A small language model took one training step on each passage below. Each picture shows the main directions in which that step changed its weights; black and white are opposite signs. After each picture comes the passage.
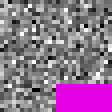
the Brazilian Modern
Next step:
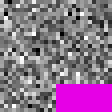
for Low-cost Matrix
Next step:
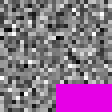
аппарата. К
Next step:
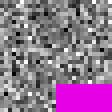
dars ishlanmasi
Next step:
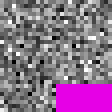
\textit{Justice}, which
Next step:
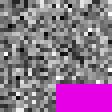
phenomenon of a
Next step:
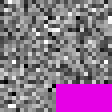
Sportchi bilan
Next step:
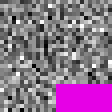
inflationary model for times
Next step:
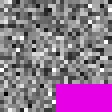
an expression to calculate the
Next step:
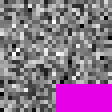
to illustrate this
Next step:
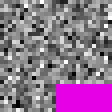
discussed the calculation results.
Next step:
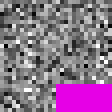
пошлость, за
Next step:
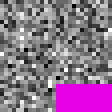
Both features reveal
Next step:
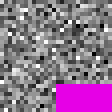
the relevant regions of
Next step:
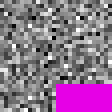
descent (with momentum
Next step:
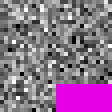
dual modes, i.e.
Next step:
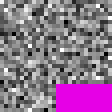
equally to this work.}
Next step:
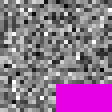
balki shaxsning
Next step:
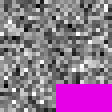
Robert and Picus,
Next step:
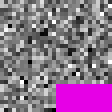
of forward stability of
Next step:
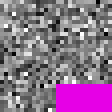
imperfections are considerably
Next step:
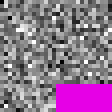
remains strictly
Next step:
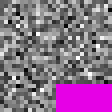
s_1$ through $g
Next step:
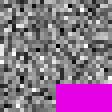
of floating operations per
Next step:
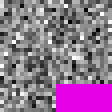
the real projective space of
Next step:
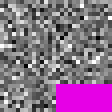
\end{equation} as shown in
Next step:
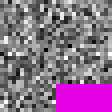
is given in the article.*
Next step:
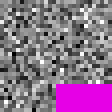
was accomplished by
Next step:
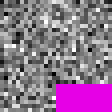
in this quantity. As
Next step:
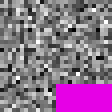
informes estadísticos de
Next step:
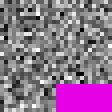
solmoqda, chunki
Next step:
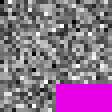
fe'lidan olingan)
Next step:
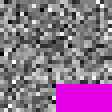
temperatures need to be studied.
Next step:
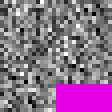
statistische Bewertung
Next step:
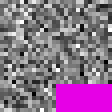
goal of understanding
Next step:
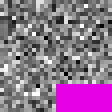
parte da motivação em
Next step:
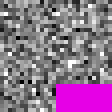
result was obtained for purely
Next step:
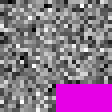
based on the following model:
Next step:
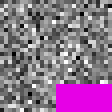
Max Planck Institute
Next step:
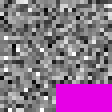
| | | Number of elementary
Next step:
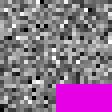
studied being a cluster with 6
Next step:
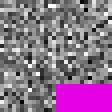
\subsection{Reducing the number
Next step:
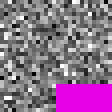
whether they form separable
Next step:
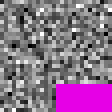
estudantes à proposta
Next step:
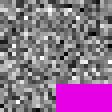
and numerical simulations we
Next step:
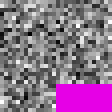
Technology Research and
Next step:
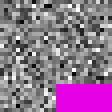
deal with the problem of boundary
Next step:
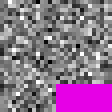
B. **Processo de
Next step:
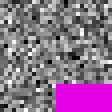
hayoti uchun
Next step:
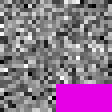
wireless policies. A
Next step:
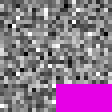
інтеграцією в
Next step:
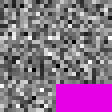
li}\lambda_{J l
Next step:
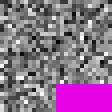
time. The frequency of app
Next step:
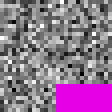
could $A$ {\em not}
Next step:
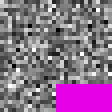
cutoff in the bulk
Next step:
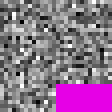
Faktor-faktor yang
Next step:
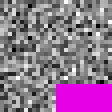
the earth was 3.4
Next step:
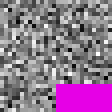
ім'ям, які
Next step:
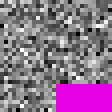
that are scalar-valued
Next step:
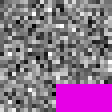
line). Therefore DM
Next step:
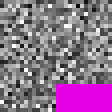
of interest (green box
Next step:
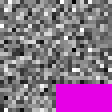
evolution of $\Sigma$.
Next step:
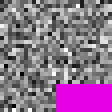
enormous if attributed
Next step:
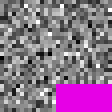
capacidade de lidar com
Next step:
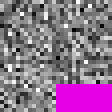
на тези учени,
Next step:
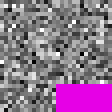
topological properties of the systems
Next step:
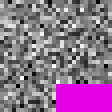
of states (DOS) takes
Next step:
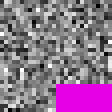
should not be used for this analysis.
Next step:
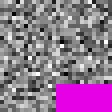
Skyrmion here is the
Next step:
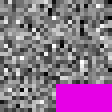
by their genetic information (the
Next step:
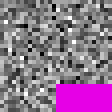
bisturi, também
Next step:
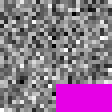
of ionisation and hence low
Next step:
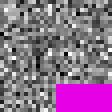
unerwartete Probleme
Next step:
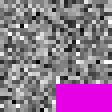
the parameter inference. All
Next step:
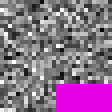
(left) and IR2
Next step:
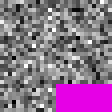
real part and imaginary
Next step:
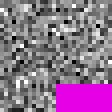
dolo na conduta do
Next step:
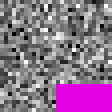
two logical interfaces,
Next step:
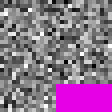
system is finite and the time to
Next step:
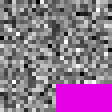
the voltage applied to
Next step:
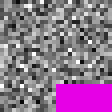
el 21 de noviembre
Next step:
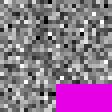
reconocimiento y
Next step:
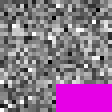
rien du tout!
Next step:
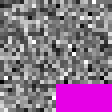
in the slope may be
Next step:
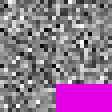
{title} {\enquote
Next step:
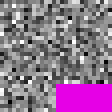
economici più
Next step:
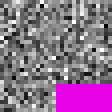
Zięba, det.
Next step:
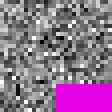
to be developed or systems
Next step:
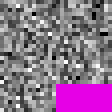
the school climate
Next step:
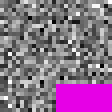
of the death's image in the
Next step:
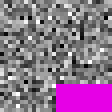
to be rather severe at
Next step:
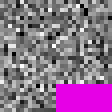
their respective MacLaurin
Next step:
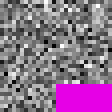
the ratios between the different
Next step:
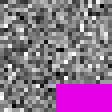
guess then always
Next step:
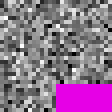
lower. A more systematic
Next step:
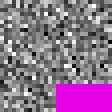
quantidade de emissões de
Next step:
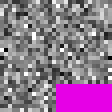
directions from the same spatial
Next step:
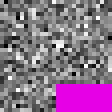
\item On a lattice with a
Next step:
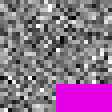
we used four layers, the
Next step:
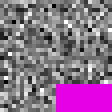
las refinerías,
